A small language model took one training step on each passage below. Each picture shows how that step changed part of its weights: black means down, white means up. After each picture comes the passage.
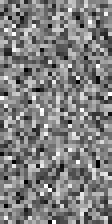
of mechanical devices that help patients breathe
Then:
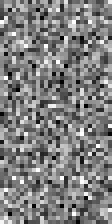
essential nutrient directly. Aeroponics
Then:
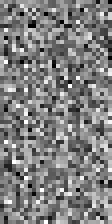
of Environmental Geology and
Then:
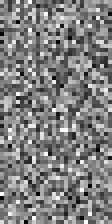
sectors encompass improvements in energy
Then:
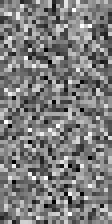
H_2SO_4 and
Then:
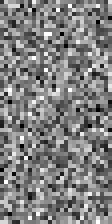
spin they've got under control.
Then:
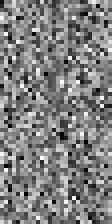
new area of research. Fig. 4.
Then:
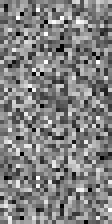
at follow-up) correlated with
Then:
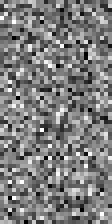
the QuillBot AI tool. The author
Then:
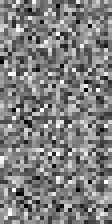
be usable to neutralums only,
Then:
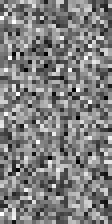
the diffusion rate and extent of the
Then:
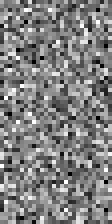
bone marrow procedures, or those treated
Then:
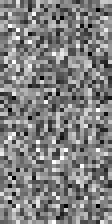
with the attachment to Minister of
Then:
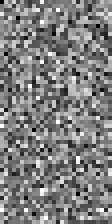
about new ways of thinking about colour in
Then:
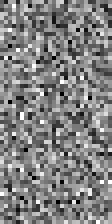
carbon content, and hence it can be
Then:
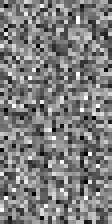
this analysis, a discount rate of
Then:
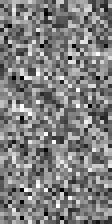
by people who have been involved in removing the
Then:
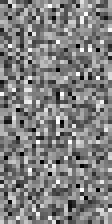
use as an energetic source and of
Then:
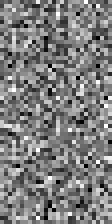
by switching ΔK_s and
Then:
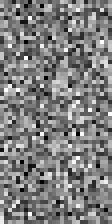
Hafiza Khadija
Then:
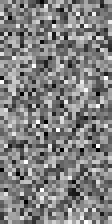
even deeper networks. CNNs are
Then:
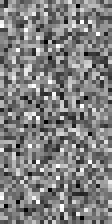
into non-healing skin and soft
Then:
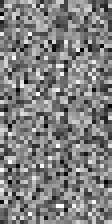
were employed. According to the study's
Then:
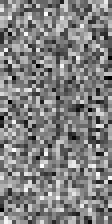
earnings manipulation, whereas low
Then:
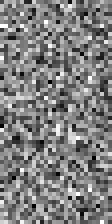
(HGIT) tools negatively affect the
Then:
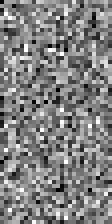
pentoxide (25 g) for 12
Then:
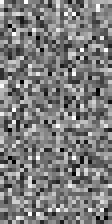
globally because there is another interior rest
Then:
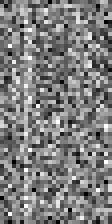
in addition to size dependent functions and effects of
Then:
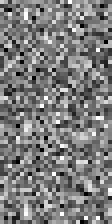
dimple shaped textured tool over
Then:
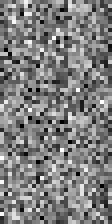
on the ANN is lower than the
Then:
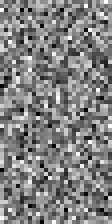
in casting aspersions on one
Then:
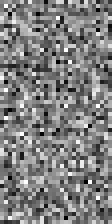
the Law of the Sea. This issue
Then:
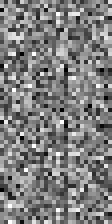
in Finland an alternative “Action Plan
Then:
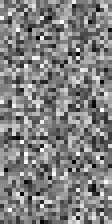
parameter S. Fig. 2 Dimensionless
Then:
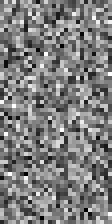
the chief examiner). B.
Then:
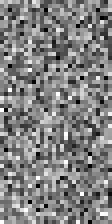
aerobic capacity than no exercise or
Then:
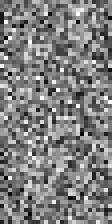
weeks, while MARS was
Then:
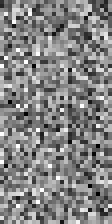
functioning of language, and allows them to effectively
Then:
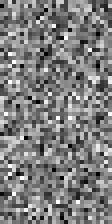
making sensitive data available for sharing. It
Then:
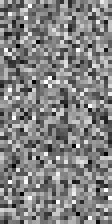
class or gender prejudices vitiated
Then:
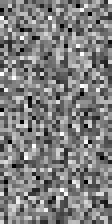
the load asymmetries imposed by the
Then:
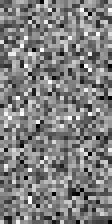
medicines, which may put them in a
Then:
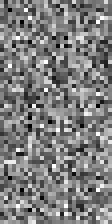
- annealed NVT
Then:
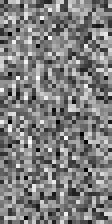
understanding to concepts, and existing knowledge in order
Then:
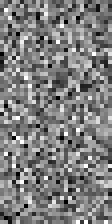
shown in the row as pseudo
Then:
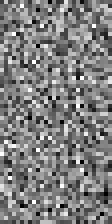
notified of the decoy's
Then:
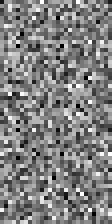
mai eficiente, dar
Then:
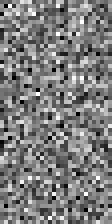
one can see an example of multiword unit
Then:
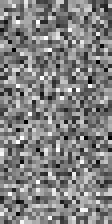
and theoretical work may validate,
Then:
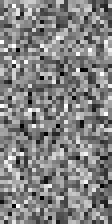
with a good choice of the appropriate machine learning
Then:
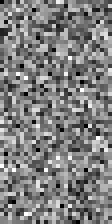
final component as previously explained.
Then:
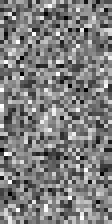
Sultan demanded that Peter hand
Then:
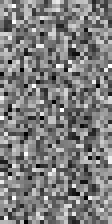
of software security advancements. In addition,
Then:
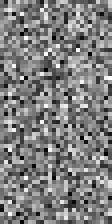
Retrieved February
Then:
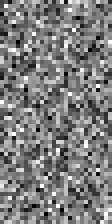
4 exhibits the reduction of the
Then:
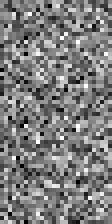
translators. Interpreters were
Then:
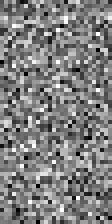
still no enough trust between Israel
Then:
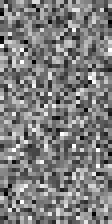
Fig.6: P.U Voltage
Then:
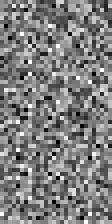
about fungal diversity in the
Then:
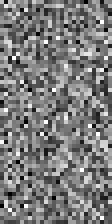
India. The following chapter will
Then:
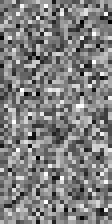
metadata) - Access to
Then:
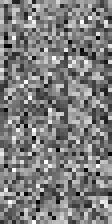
inferior to them. On the other
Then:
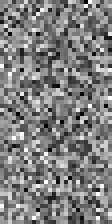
controlling for management practices, however, we find
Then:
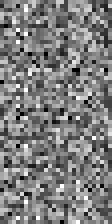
criteria used and population studied.^[1]
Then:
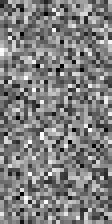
emphasized, women are more emotional than
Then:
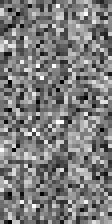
audit is needed according to current audit policies
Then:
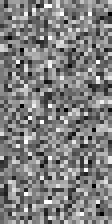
(antibiotics). Various
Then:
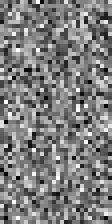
and composition of macronutrients such as
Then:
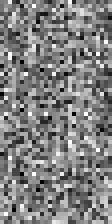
I am motivated to continue improving my level
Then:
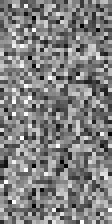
throughout the analysis. Solid
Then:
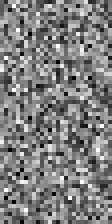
best available evidence at heart of policy development and
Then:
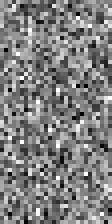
fresh in both the groups. 15.
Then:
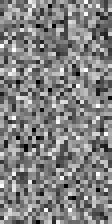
the output resistance of the bias current source.
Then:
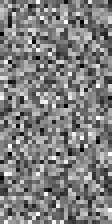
during the Golden era of
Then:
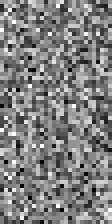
the estimation of Artemether in
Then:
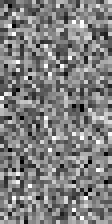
notion of “albumus”.
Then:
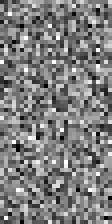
a sample for topsoil acidity analysis
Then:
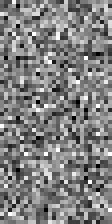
to learn information [6]. In this paper,
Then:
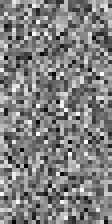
material properties and performance. Therefore, this paper
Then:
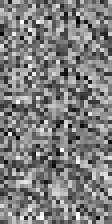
more uniform practice scenarios, ensuring
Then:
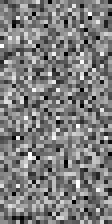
a confusion matrix with a dependent variable with
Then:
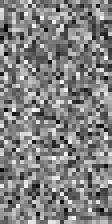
idea of autonomy to ideas like
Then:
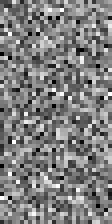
Accessibility Use of Collaborative
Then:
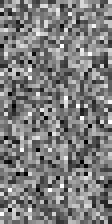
contained in the repositories
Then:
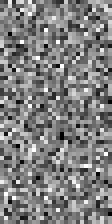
under static loading Fig. 13.
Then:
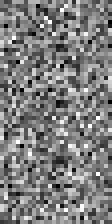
cohort of ICU admitted patients
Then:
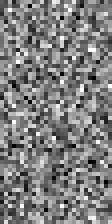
pressure was 130/70mm Hg,
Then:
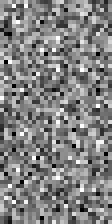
and development of ideas about self- regulation
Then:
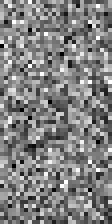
solid part of the **endosperm of
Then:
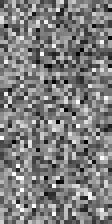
them for political decisions should be elaborated in
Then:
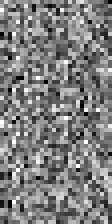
between measured and simulated values. The validation
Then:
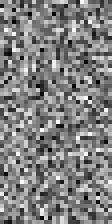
of main authors, identification of keyword
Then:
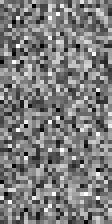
over a proper hydrodealkylation plant.
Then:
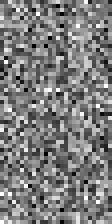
The newly implemented prototype therefore
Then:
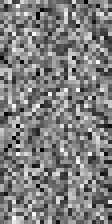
to elevated stress levels, extending work
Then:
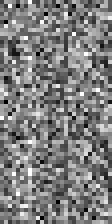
in these isolated nuclei are currently
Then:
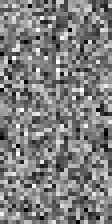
that the proposed technique requires 1.21
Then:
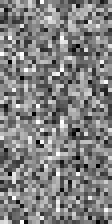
and thus requires completion. Given that
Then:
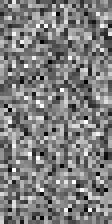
systems in which water is a minor component.
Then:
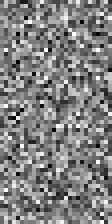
many years. The Israelis'
